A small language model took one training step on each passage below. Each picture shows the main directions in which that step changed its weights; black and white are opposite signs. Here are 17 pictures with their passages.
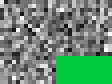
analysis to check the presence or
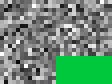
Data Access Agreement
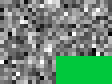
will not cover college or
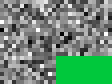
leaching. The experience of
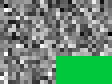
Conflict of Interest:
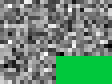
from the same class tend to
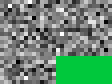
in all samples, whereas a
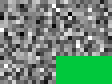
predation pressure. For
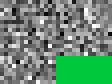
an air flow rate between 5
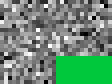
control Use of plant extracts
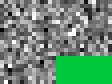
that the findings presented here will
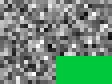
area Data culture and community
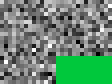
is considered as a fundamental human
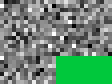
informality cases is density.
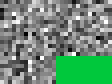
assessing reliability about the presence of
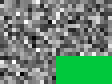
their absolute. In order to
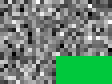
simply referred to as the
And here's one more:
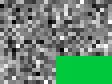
diarrheal diseases,
